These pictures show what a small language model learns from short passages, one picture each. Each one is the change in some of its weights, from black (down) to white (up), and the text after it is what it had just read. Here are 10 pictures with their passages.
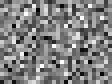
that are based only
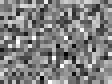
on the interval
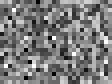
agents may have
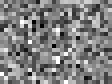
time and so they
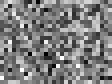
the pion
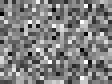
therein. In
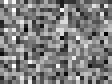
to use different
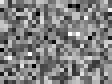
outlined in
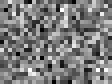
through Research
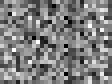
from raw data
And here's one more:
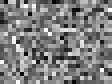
in air
